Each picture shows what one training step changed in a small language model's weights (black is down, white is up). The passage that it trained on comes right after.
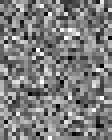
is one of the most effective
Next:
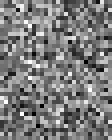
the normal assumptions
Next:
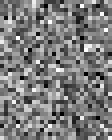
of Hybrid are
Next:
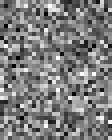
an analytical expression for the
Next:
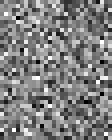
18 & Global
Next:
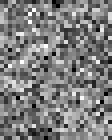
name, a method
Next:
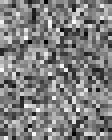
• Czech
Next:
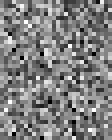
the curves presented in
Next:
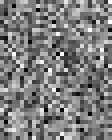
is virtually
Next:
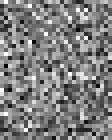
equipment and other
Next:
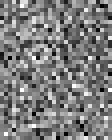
WD or a large
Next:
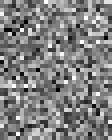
netted brown
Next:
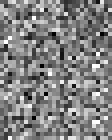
aluminium MMC
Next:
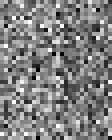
of modern technology
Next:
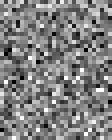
manifest itself as
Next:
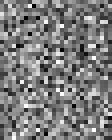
¿Le han
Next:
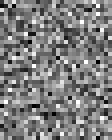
line found in the Mg
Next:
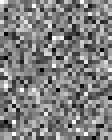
function the organs of
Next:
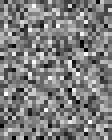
governance audits
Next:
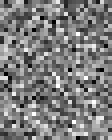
from one level to the the
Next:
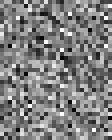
including the intrinsic
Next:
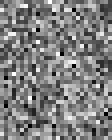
discussed below. To
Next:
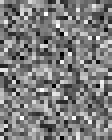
close proximity to
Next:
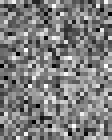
magnetic field, whose
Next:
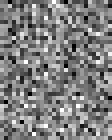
built upon the
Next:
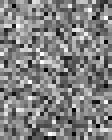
this stage (median
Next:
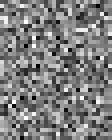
be due to use of different
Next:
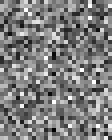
models. This article will
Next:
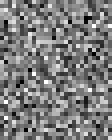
problem, where the wave
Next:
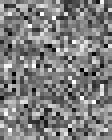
them into values on a
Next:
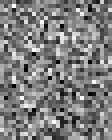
higher cost in terms of
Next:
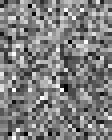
to remove them from observed
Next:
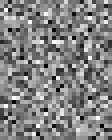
structure of supersymmetry
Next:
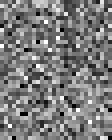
\\ \hline Sampling
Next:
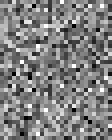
Education students'
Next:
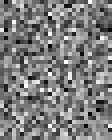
cancer reasons as
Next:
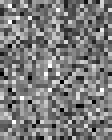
should be useful for
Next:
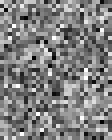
people, that is
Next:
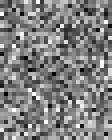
and minimize all
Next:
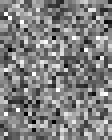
attacks, it
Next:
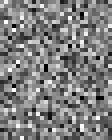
one makes these
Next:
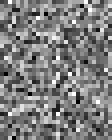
references shows the
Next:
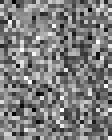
the asymptotic
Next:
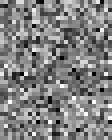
be simulated in such
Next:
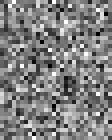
composites. The
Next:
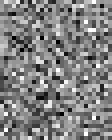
- Anna's
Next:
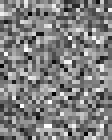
facial expressions, and
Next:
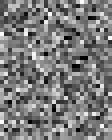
three are part of the
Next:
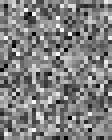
sustainability of
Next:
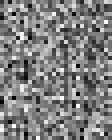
the *bph 2*
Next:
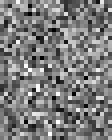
using the same noise
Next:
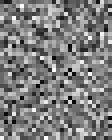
and efficiently locate
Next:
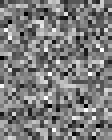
also place a strong
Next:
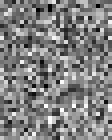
performed. For these
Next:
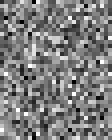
temperature the magnetic moment is
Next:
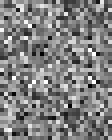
the methods or research design
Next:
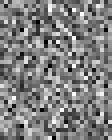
new approach is needed for
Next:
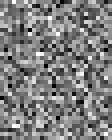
supersymmetries in
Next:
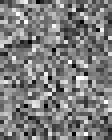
into 50 ml
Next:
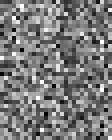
and $f(R,
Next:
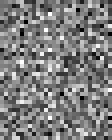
and work abroad,
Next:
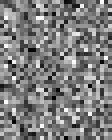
Tauri stars
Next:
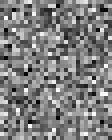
attachment and the
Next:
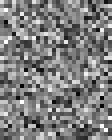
on changes in wave
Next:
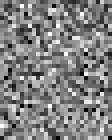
great apes
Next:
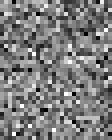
Figure 3 below provides
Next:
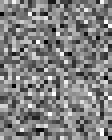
Under these LC
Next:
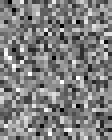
multi-phonon process
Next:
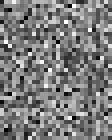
is somewhat
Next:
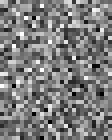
and is not always
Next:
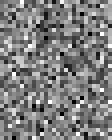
for astrophysical
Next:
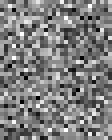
of our previously developed
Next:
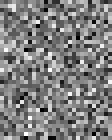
systems biology are
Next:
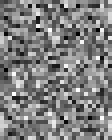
important criterion for
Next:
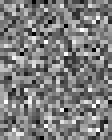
as these vitamins
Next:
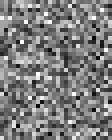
Employing optimal
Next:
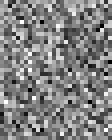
the instrument peak
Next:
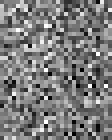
it was done in
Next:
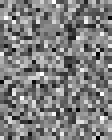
M Mahesh
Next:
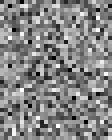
blockchain) and
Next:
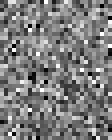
this effect, we usually
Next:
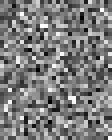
report released in
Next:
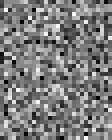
Proc. no.
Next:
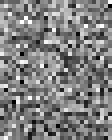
interaction $V$ and
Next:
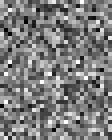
than the other two. For
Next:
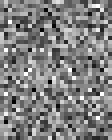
possible acceleration of
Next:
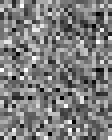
2) provides an
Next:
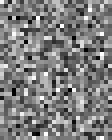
cuts off above 3
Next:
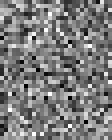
in normal range,
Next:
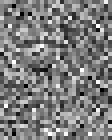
Methods for
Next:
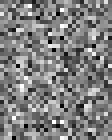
the concrete needs
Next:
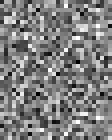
can be practiced
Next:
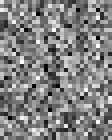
wave expansion is
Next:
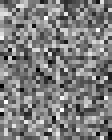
full software
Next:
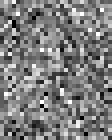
from an even-odd
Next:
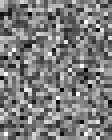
to the sEMG
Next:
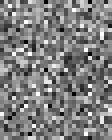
being safely
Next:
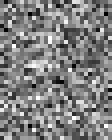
and higher thermal stability
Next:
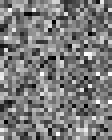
by replacing the
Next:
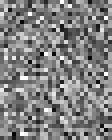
new non-trivial
